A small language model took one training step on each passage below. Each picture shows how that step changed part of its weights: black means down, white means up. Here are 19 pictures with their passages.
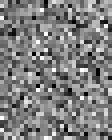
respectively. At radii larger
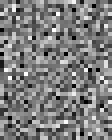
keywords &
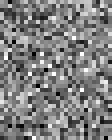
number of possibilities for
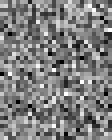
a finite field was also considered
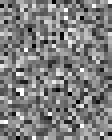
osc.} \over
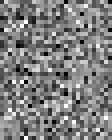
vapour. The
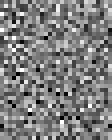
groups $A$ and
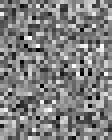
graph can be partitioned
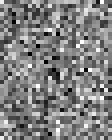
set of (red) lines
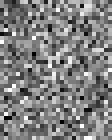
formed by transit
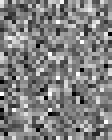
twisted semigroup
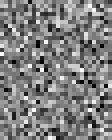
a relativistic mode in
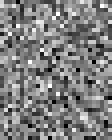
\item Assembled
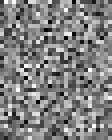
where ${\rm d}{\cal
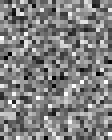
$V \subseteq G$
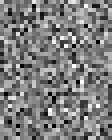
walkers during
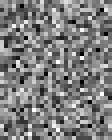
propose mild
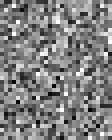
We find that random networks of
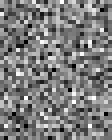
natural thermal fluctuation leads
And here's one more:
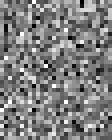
there are multiple powering sources
